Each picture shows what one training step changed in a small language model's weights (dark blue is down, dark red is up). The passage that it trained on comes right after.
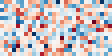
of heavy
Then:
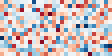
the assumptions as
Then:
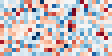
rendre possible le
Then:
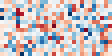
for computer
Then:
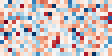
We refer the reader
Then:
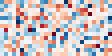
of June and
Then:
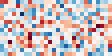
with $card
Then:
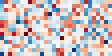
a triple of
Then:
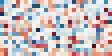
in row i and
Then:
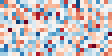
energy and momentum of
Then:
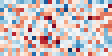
not change), and the
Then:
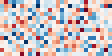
< Bienvenue
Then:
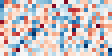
place on very
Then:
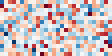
with larger parts and
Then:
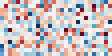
tarqalgan va
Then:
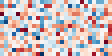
Math. de
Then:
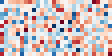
content (red).
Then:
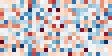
au niveau des
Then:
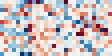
physical consequences
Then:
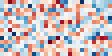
particularly useful
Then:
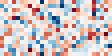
bir dairede
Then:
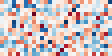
en las instalaciones
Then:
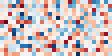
We will define a map
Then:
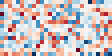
such function has to
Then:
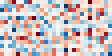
mentioned before,
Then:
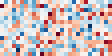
is considered as more
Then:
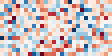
this is exactly the
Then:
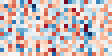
up a new field in
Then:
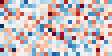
emission depends on the
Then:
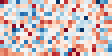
at $x$ to
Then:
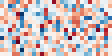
in several variables.
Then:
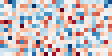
only go so far
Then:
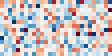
reflection factor, and
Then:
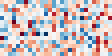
tumbles in each
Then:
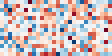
and the new wavefunction
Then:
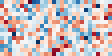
but is not so well
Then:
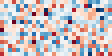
only considered resonant
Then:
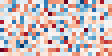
addition to the standard
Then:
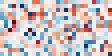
many clustering
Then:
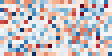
spirit is
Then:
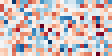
protocolo com
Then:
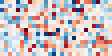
of it. This method
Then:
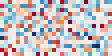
significant in state transition
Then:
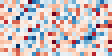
as well as two
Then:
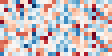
be a choice of
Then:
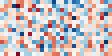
esta teoría se
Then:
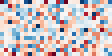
Т .III.
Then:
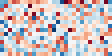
field parameterizations)
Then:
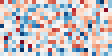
few additional
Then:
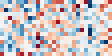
be a bundle
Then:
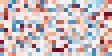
goal is to
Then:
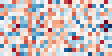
experimental investigation
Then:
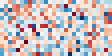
the first step.
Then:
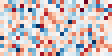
is why we use
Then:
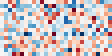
necessary. The
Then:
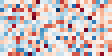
smoothed to the
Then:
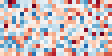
and strictly
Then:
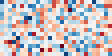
& \hbox{ if
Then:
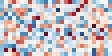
and temporal distribution
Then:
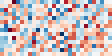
which is equal to the
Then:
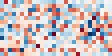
would be studied in
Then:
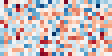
corresponding to QED
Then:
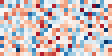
is even; \item
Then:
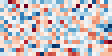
general type. Assume
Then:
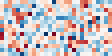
concepciones del
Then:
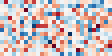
results are coming from
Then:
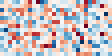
to construct a complete
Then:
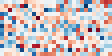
and French.
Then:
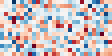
and resumed at
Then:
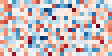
ideas is:
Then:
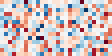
Math.} {\bf
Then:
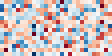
Following is an
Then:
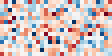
result is the reduction
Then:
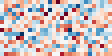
Algorithms for
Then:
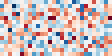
Ali Ibn
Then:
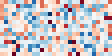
+ \nabla_l
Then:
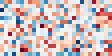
of this paper were
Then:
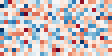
written in various
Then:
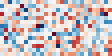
angles and tip
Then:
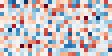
which varies across
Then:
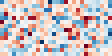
importante para os
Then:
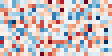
is concerned
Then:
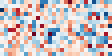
induced from linear
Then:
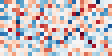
of length $\omega$
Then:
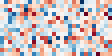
can now understand the
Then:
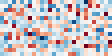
que ocorrem
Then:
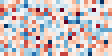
``formal" equation
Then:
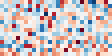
at wavenumbers
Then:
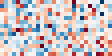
the priori and
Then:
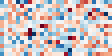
than that predicted by
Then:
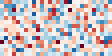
и интегративная
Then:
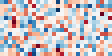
and connected via quantum
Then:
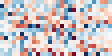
3. Find
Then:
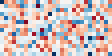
a classical theorem of
